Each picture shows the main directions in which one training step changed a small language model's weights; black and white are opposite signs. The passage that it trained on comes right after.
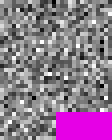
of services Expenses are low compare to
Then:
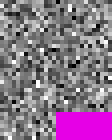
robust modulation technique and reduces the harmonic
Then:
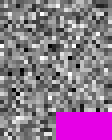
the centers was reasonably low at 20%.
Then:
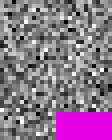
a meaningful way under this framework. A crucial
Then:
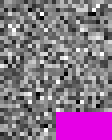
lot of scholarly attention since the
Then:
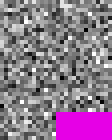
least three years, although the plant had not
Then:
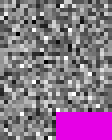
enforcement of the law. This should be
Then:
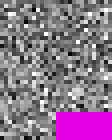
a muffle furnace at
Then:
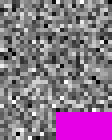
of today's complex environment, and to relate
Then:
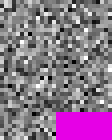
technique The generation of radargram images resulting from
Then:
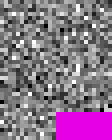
by the aforementioned author, we need
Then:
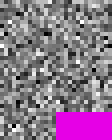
presentations, conference papers, and posters
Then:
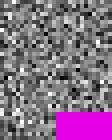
the stakeholder community. During the final year of the
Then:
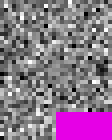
of a wider project focusing on the effectiveness of
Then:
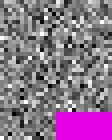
crystallinity, while also being more sustainable.
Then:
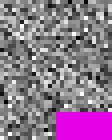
established in Phase 1 and provided a robust basis
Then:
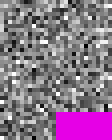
are the following: I. Experiences of the
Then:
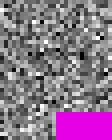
or establish their data by complying to the
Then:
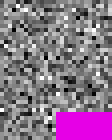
response of a slender core during a dynamic
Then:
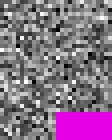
the crude oil to bridge the gap between
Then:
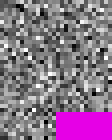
a reference framework requires the categorisation of
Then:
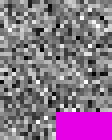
culture, the research recommends investigating the approval
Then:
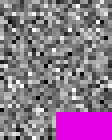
by filtration, washed with water, and
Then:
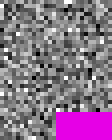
and attributes. Furthermore, we have surveyed and
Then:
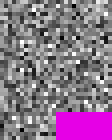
the REC creation process starts in order to avoid
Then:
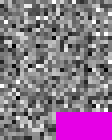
governments to impartially fulfil their
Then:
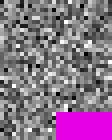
et al. (2020). Observed
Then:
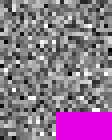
of nearby objects, removing
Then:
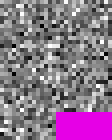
and Indicators into Complexity Science tools
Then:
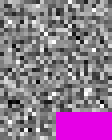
in developing countries should adopt Cloud Computing because
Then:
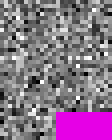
can overvalue the wind power. This conclusion
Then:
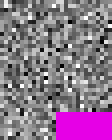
showed that the tension index was in the range from
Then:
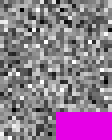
women after gestational diabetes
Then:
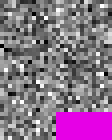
severely impact the bee populations, leading
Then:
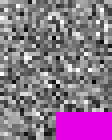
Kurt IARC Tritscher,
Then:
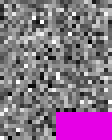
and improving healthcare access in remote areas of the
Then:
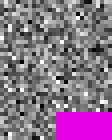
model shows that the most significant impacts on the
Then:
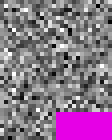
increase of 21.5 mm, where these results indicate
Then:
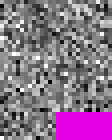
and cultivation time, based on response surface
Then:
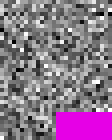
research, and closes with the conclusions of
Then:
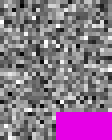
at the IT Park regional offices, 7 of
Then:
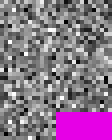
II emission line bisectors were calculated, showing not
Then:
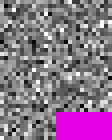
characteristics of a cohort of patients with and without
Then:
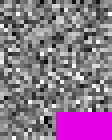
import is explicitly conducted in the
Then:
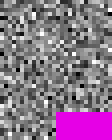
Figure 1: LMS and virtual world servers as
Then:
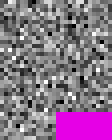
returned. In the event of their
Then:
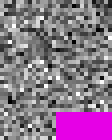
expands, the discrepancies in the total
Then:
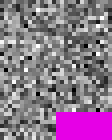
- 1) **Goal Orientation:**
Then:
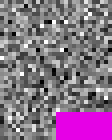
and *t.*-butanol.
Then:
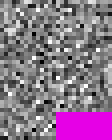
max 30 min out of refrigeration),
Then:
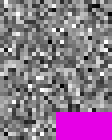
will be explained in the next section. The main objectives
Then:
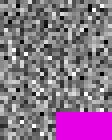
a late Ediacaran (*c.*
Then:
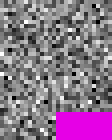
a research instrument accurately measures the intended variable
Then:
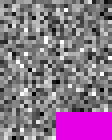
with power factors almost close to unity and had
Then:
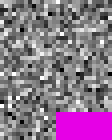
for research, and searchable text to create accessible
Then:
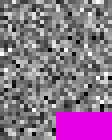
the profitability of business activities by reducing downtime
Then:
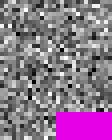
balance of specific streams of ARU working body
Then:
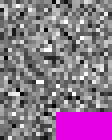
Balaraman R, Gulati
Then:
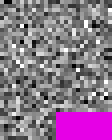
LM. 2. There is no significant difference in
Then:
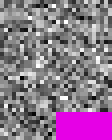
bio-reduction of silver ions
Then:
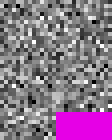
process through a cycle of inquiry,
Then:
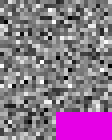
Identified Relapse Relapse
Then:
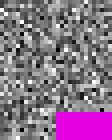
nanopharmaceutical formulations will certainly
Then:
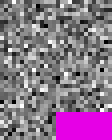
outlier factor OF for each object in D
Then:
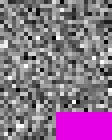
is known that coagulase-negative
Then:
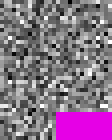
sensor set is selected as $S_\Delta =
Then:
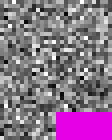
a degree that will be dangerous to human
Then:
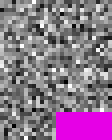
Dudekulas use Islamic
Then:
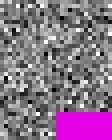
induced damages in the intestine of
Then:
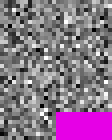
standard deviations determined the association between the
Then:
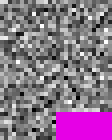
A. Fisher is shown to accurately
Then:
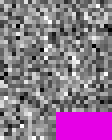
Test Bonferroni's multiple
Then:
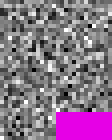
Method, we have $$\begin{aligned}
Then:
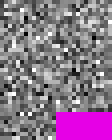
strongly impact the effective implementation of talent management
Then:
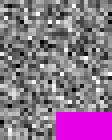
This can be detected effectively in pre invasive
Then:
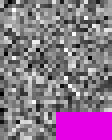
formed were rejected. This was applicable
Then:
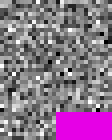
lifeworld and the system. The lifeworld
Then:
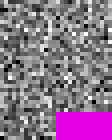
that is sparse in distribution, it is not
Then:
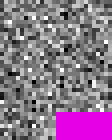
what theorists mean when they convey the term
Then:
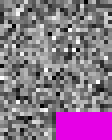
substituents. In addition to the structural
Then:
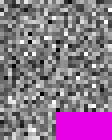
specialized literature. A total of 86 samples were
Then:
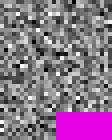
evaluate the privacy and cybersecurity
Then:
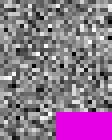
body that moves in fluid will experience
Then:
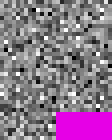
BY Jean-Michel Le
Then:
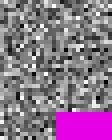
M$ On the basis of the experimental results we
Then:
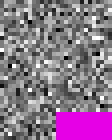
sample may be too small to detect modest
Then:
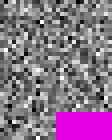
citizen engagement, and fostering a positive
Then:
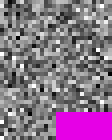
speed in order to ensure the required power. Do
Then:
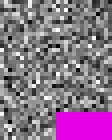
configuration was so small that hindered the flow of
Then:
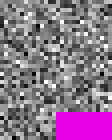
knows how to interpret the underlying relations between
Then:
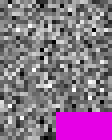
with important roles on neurologic functions
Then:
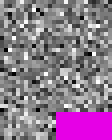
case, the delegation of leadership
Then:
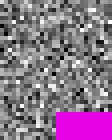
from potable water by spiking 5 ppm
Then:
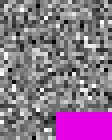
limitations as well as the lack of thorough
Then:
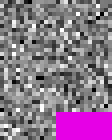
flows if certain uses are maximised, 3.
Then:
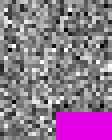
not been submitted as an exercise for
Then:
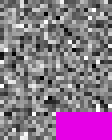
if 30 end if 31 return C, P
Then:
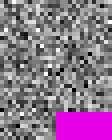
is known as the free molecular flow regime,
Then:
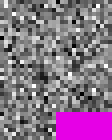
in Fig. 2. It shows several sharp
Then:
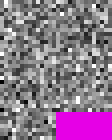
will focus on the introduction of these new coating
